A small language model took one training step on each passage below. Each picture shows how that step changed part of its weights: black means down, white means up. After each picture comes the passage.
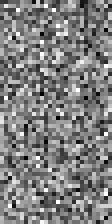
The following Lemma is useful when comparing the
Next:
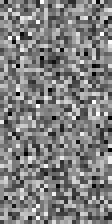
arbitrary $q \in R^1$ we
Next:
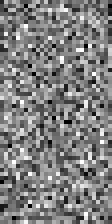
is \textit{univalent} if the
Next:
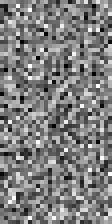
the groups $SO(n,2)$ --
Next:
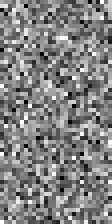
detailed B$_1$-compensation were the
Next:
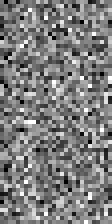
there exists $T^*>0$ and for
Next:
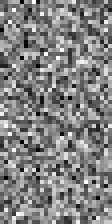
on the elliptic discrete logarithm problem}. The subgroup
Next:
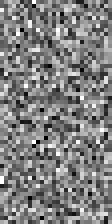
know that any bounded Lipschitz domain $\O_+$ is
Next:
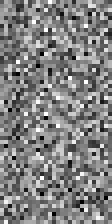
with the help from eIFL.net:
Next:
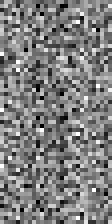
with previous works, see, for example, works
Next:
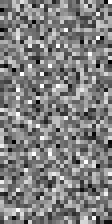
of \cite{yo}) that; for
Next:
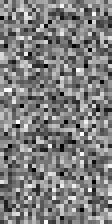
people of group $g$
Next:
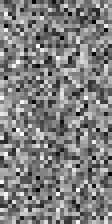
difference is due to the use of reflection. We
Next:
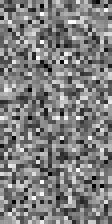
the subset $\{Y=0\}$ is invariant when
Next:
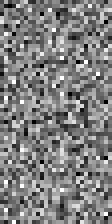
are the same under the isomorphism above. For
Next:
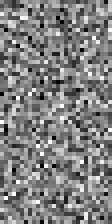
is their infiniteness (unlike the case
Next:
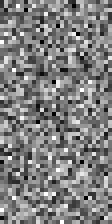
submodules of $M$, then we take the
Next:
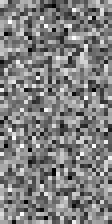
the waves are small enough. Furthermore,
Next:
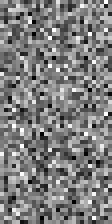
semidefinite programming. \end{center}
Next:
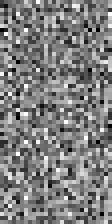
setup, A1-A4 implies
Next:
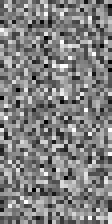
S. Abu-Saymeh,
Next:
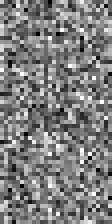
almost readily seen,\cite{JLT}
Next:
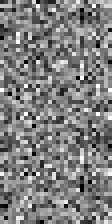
in Algorithm~\ref{alg:admm}.
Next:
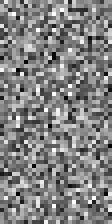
do not address the question whether the problematic
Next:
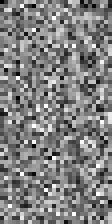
\lambda\point) \psi(\underline
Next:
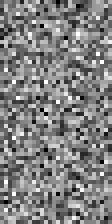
without the assumption that the relative volume form generates
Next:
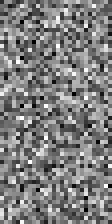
quantum group symmetry. However, SSEP and
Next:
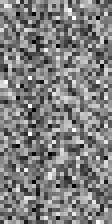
categories between the category of semiabelian varieties over
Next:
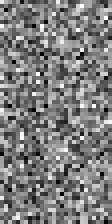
The following corollary shows a class of functions
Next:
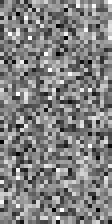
finds $g(x)+\delta$, where
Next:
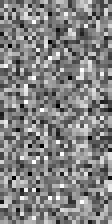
$I=\{A\subseteq X:
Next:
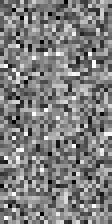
$\mu$, $\infty$ respectively, so the
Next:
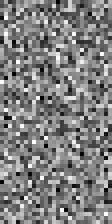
assume that the mesh $\cT_h$
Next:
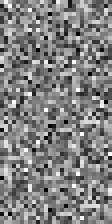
$N_n(E)$ is bijective
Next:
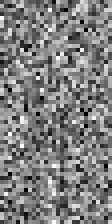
the algorithm. For example, as we will show
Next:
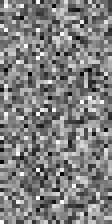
were we have omitted the equivalent coverings when
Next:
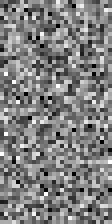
$\tau_N$ for increasing population sizes
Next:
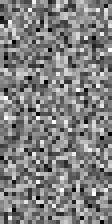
$\gamma(z')$ is a critical value of
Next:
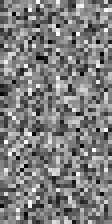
in the domain in $\bR^n$ with
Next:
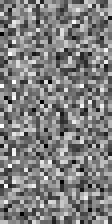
the practical needs for rapid modelling of
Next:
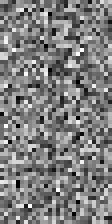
$k$} to be the weighted quiver
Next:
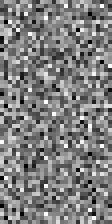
Fort, Jr. ed.,
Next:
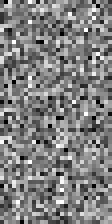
cycle system (not necessarily an $m$-cycle
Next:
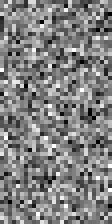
\R\setminus\{0\}$. It follows
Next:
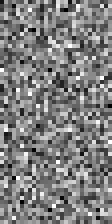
if and only if there exists $d\in
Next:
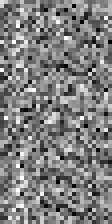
overestimators for the function represented
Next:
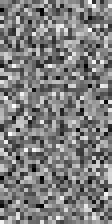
fact, the assigned value of a closed
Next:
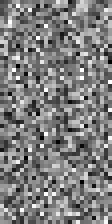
towards a Dirac distribution in $v$, which
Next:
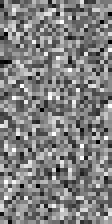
the local time of $|S^{(m)}|$
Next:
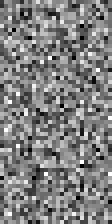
\eqref{3.3} together with
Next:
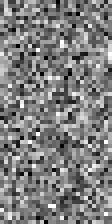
a way that \begin{equation*}
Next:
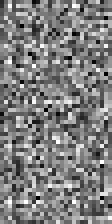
and $\gamma_1 (C)
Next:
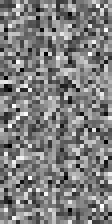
index of the cycle with respect to the point
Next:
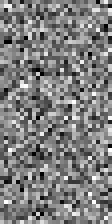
complex vector bundle over $S^{2}$ with
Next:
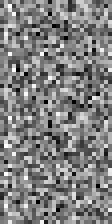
Lefschetz fibrations on
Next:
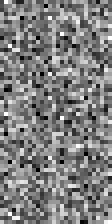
piece of a standard Riemannian product, but this case
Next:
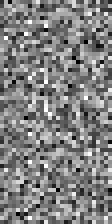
all $\Cal R$-saturated subsets by
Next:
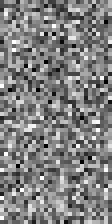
next move going to the ``left'', we want
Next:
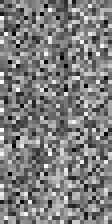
holds obviously. Thus, we complete the proof.
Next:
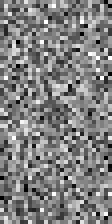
proved that in (\ref{bl}) the pointwise
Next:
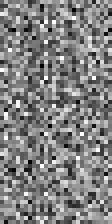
randomly color every edge of $G$.
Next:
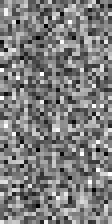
iteration, only a subset of strategic nodes
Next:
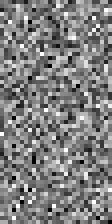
only if $u\in s$, because
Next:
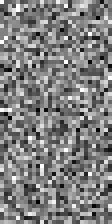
point $x_{i}$ of the solution of
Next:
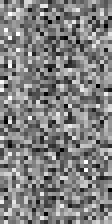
All three profiles produced by algorithms
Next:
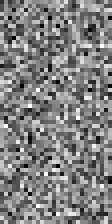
that $E\inten E$ is a
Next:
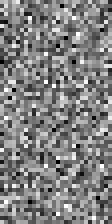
the isomorphism equivalence class of $\A$ can be
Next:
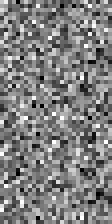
\end{itemize} \end{proposition}
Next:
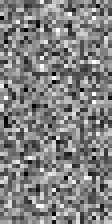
Taylor polynomial of $r$ of order
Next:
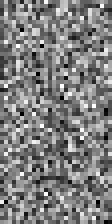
of stability and convergence have dominated the literature since
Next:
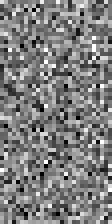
$v_{M}$ is null, which gives
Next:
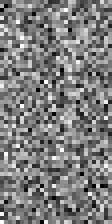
populations in the context of functional data. The
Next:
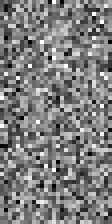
the ratio is equal to $10$ to a
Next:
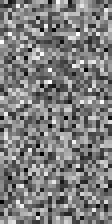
the minimum possible value for $G$. Therefore,
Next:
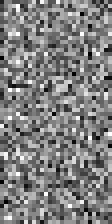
functions} for suitable parameters $e \in
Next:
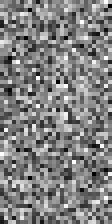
as $\sqrt{ \frac{ L \ln
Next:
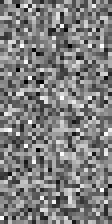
The difference, compared to the DIB model
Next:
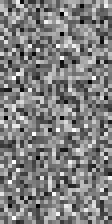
a subgroup of the rotation group which fixes the
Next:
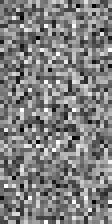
Define $\gamma$ on $\D$ by
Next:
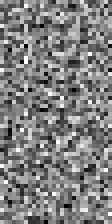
high performance for a wide class of functions
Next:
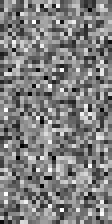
\beta :H\times H\rightarrow
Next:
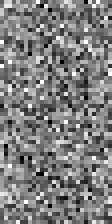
## 3.1 Divisors
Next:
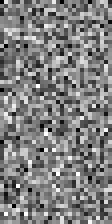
of $\alpha$, i.e.\ the set
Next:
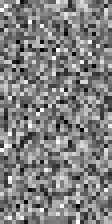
X_\mp$ determines the conditional Markov
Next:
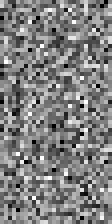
are $R$-bounded. This will be used
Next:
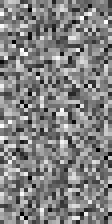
this section we will present non-vanishing triple
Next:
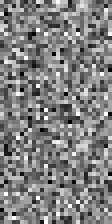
usual action of $G$ on itself by
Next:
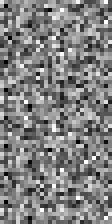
the spectral stability of the travelling wave
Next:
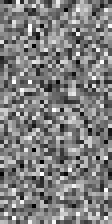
unconditional bound we have at hand for the least
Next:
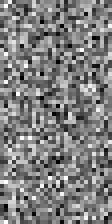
\ne 0$, this intersection is given by solutions
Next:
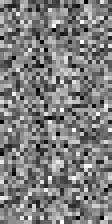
to underline this fact, and we also present
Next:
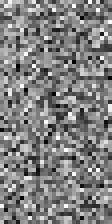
$s_1(\tilde w,\tilde
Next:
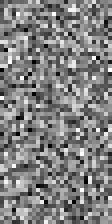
only show the QQ-plots when
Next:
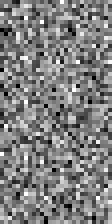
where the real number $c$ only depends on
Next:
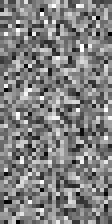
to our conclusion that the family of the images of
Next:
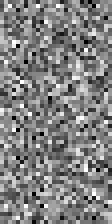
result.\qed \subsubsection{Proof of Proposition
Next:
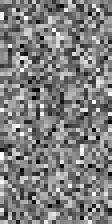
\cite{BS97a}, a study of
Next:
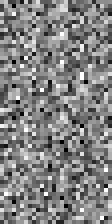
used not only because it makes easy the consideration of
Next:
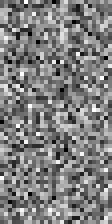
estimates and the obvious relation \begin{align*}
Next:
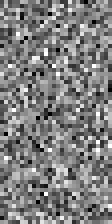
into $\mathcal{G}$ independent problems, one
